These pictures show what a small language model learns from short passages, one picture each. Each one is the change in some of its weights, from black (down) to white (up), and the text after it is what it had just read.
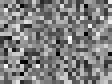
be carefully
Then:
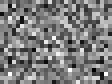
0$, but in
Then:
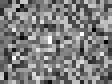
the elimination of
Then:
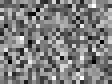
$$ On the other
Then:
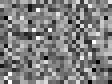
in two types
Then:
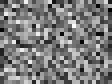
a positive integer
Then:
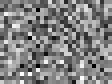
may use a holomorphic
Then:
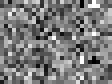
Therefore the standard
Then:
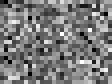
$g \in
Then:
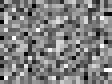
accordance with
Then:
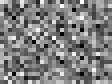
Thus, by
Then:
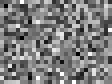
identical to that of
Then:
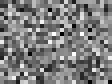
since $f$
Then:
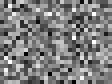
particular as long as
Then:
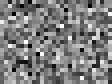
also BSS methods
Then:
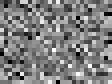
random array in
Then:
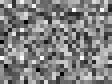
words, if for
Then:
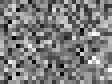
addition the matrix
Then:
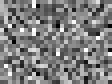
.2 truecm
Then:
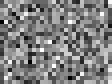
optimal parameters for regularization
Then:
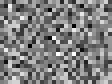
as in Lemma
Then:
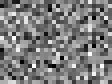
(NL) thanks
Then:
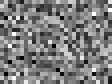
large $n$,
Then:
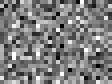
assumption of weakly compact
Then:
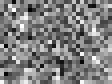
using the structure condition
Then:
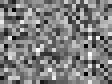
of) a fixed
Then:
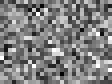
transform is an isomorphism
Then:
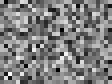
is decomposed as
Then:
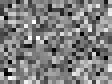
each $i
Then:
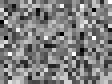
canonically identified
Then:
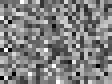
or outside the
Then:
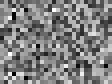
the observations made by
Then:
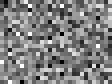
a random vector defined
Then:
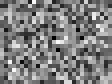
that we will
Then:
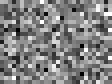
this section, we
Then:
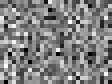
lies in ${\mathcal
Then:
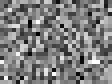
estimate of the variance
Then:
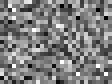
and only if
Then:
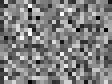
denota le
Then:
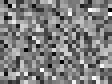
que $d$
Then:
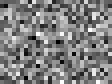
that it does not
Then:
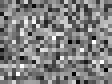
$\phi'$ with
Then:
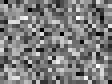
a Hermitian metric
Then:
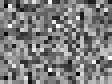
to variations in
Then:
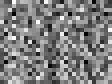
eigenfunctions of the
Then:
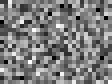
and assume that
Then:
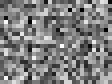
former space implies
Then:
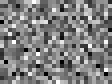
and continuously differentiable on
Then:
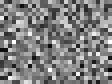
has a unique
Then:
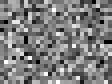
confirms the
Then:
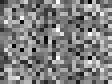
a four dimensional self
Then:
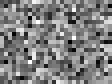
edge, and that
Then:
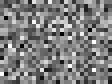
space $X$
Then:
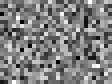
\noindent where
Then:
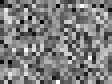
$\alpha =
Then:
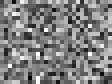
number of closed
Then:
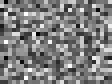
funding source
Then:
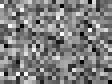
$G$ defined
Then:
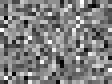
up by the assumption
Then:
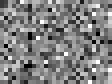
with two target
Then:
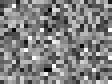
this case. The
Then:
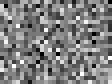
at least three more
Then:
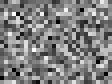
we denote the upper
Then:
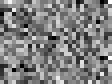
is now immediate
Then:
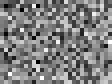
talk about weights
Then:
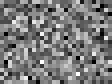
diagram toward the
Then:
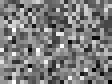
curves of arbitrarily negative
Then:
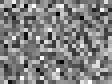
some useful information,
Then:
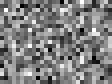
be the set of
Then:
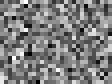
question whether the boundaries
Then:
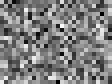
form $$ \mathbb
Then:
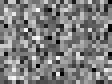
In this case we
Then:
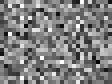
informal arguments,
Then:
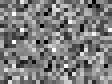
addition to this,
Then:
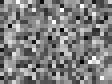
define the following equivalence
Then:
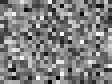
a subgroup of
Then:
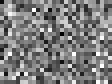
let $y$
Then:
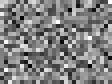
dominates a previous
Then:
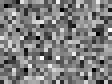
to expand it.
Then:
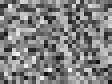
for complex symplectic
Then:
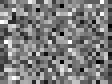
a simply connected invariant
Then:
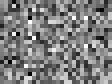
\infty &
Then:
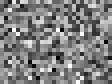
of the spatial gradient
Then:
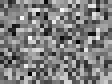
\leq C.
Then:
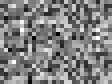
example, when
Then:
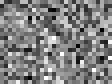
is generated by the
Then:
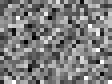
single kind. A
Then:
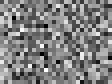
our method improves
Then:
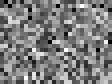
$\alpha \in
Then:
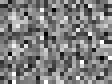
food was not
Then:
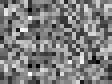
the supremum distance
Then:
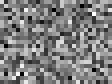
$x$ is
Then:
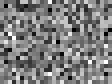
in addition to
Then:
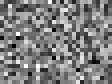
in the proof of
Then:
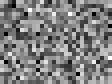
to zero. For
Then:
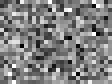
with appropriate sign is
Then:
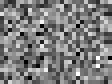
proposed test.
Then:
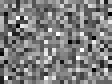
M$ uniformly in
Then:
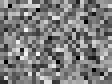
{\it decreasing}\,
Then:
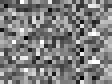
to the subgroup
